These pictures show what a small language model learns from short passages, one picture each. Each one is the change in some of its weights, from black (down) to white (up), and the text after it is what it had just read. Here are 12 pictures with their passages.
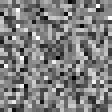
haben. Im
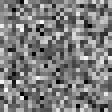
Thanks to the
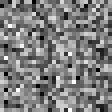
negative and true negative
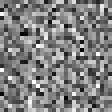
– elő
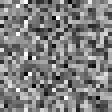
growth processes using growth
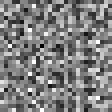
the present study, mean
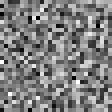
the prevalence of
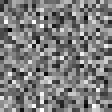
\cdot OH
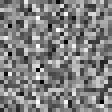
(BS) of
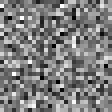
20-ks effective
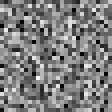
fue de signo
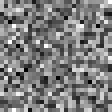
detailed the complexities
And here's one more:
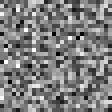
mobile systems
